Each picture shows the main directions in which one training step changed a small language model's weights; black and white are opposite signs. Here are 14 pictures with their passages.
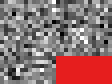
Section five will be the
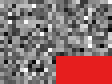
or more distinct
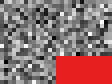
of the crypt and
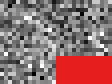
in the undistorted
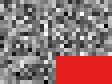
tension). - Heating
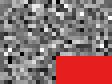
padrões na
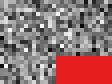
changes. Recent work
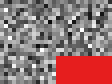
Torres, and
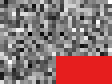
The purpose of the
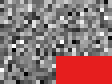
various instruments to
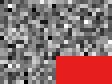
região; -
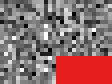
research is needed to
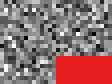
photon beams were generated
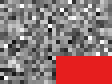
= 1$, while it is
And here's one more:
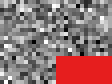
effort. Proposition
